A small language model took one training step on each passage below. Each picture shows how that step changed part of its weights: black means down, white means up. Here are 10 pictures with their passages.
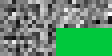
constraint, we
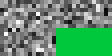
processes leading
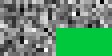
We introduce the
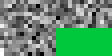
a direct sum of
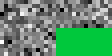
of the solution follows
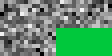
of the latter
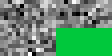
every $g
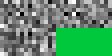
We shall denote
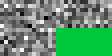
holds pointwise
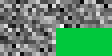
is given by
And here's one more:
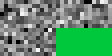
of order one).
